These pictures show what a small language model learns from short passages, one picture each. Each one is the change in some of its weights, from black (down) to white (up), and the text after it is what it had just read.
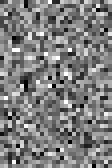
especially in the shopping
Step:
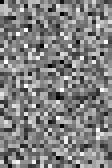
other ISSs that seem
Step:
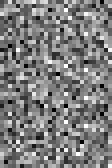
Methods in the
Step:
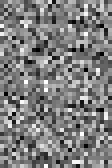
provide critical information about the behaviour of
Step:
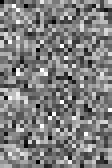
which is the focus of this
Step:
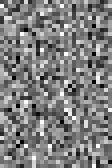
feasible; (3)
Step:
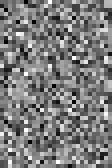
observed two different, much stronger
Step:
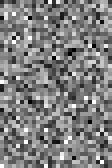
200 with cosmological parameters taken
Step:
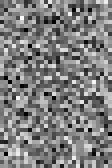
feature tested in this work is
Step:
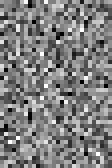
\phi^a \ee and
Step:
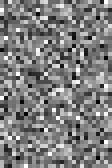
of natural and man-made
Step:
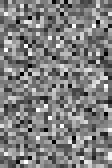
had PAS confirmed on
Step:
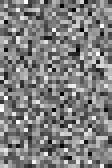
T-T plot spectral index is
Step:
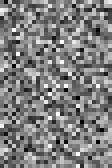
or the cooperation of a
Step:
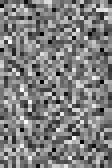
one, and the agent
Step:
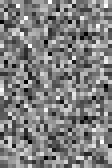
patterns, resulting in regional increases
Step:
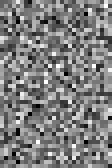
and created a lively
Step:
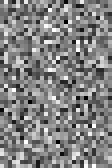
circumbinary shell
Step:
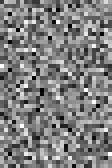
or seldomly taken into
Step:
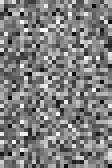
Another known way to include
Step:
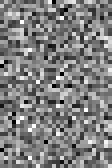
regarding the integration of AI in
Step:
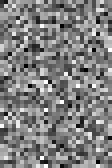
our research is to improve breast
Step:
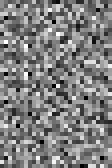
Table 3: Compressive
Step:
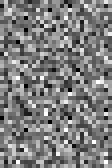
undisputed that many
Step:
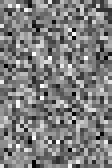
zero energy state, and is a
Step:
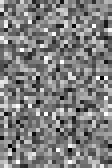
to divide the video
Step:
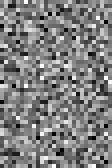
O : Writing -
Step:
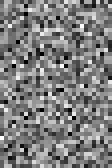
curvatures), which is
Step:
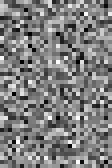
1.9$ d after the
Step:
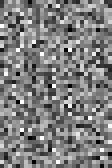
show field-driven
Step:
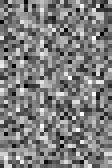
could potentially be due to
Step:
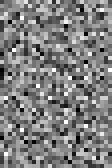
protocols are compared.
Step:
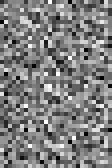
respectively was observed in soil
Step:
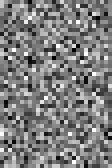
single-lined spectroscopic
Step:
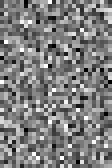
document does not contain data for the
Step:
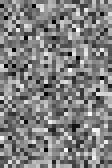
uncorrelated Gaussian noise
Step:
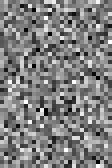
termed as BigData
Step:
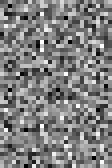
i.e., the number of
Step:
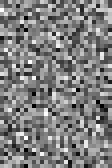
for initiatives driven by
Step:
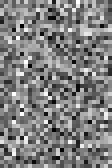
as per the experiments from various
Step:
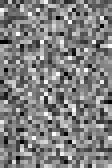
and sterile soil are
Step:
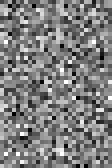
(PT) is strongly first
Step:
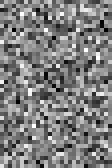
the unimodularity condition
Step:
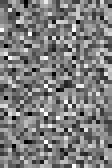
design, acquisition of
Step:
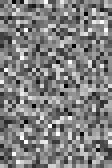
the associated adjoint problem. This
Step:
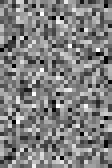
we can follow the evolution of the
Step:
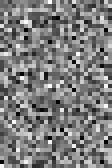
values obtained by applying the survey
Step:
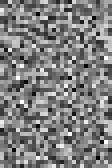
of the feed, which was
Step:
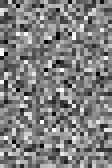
and in some seasons the
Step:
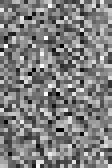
release studies for compression of
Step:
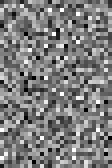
mastery of the financial
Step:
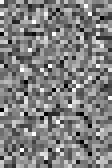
voted an object will be
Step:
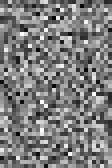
of the experiment (instances 1
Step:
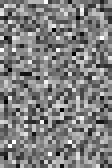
a look at long term
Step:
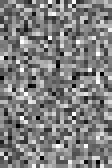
spectrum, potassium,
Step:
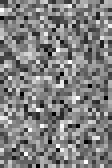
for a special GUID,
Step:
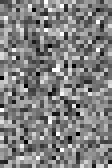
young generation for the population
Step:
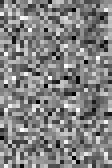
the SGWB is
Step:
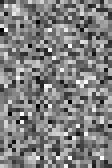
this study divides the time period
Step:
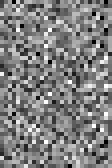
the calibration of the
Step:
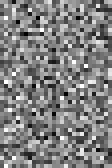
This is further emphasised by
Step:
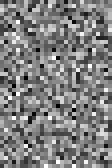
this paper that both the initial
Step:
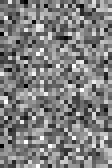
Nature Crisis.
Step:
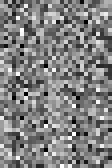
have \begin{align}
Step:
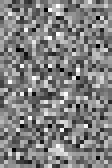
& \nodata &
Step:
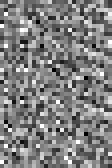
indicates the layer is not a
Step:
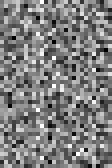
Then it is easy to
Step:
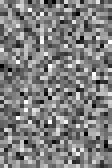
be Fourier transformed,
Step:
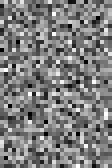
scores from pre-test
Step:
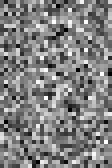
the beam displacer.
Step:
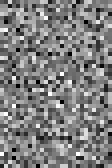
is a discount factor between 0
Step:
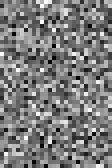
extended version', we studied
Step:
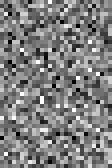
prototype referred to as
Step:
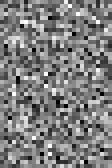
has long benefited from studies of
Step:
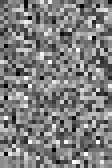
report in this communication the second
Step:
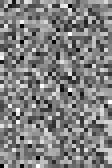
In the first scheme, an
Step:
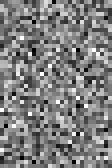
than or equal to this value),
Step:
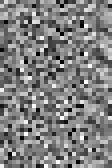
regularly restructure and
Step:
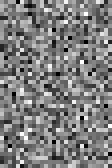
/2$ between the gap functions
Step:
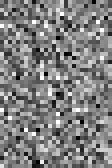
variation (GCV) for all
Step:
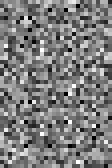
high degree of approximation, providing
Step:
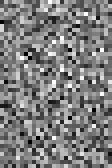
analysis is applied and, a lower
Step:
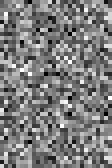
analyses, and variable contribution
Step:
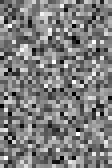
clean water resources and
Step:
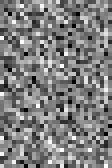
double quantum dot and
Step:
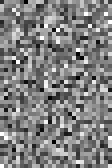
advice and guidance when
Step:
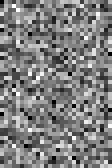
which are of the order of the
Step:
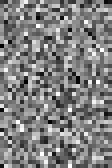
on the DM mass is shown
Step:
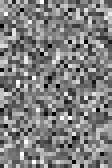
*Natural Environments
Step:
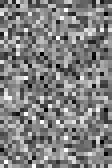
and PAH Emission}
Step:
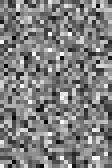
distributions have a Gaussian behavior,
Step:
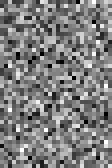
inspection of residual
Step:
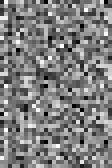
information describing their specific characteristics.
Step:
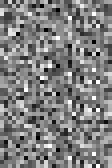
and the quiescent state in
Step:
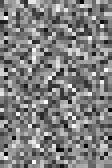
European Parliament and of
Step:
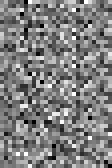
Hence, there is increase in
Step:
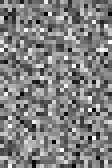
BRST doublets
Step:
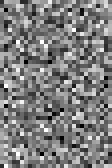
chemical potential, is used to study
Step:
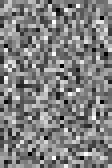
method eduScrum
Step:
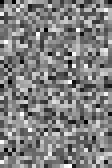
the CMS detector,
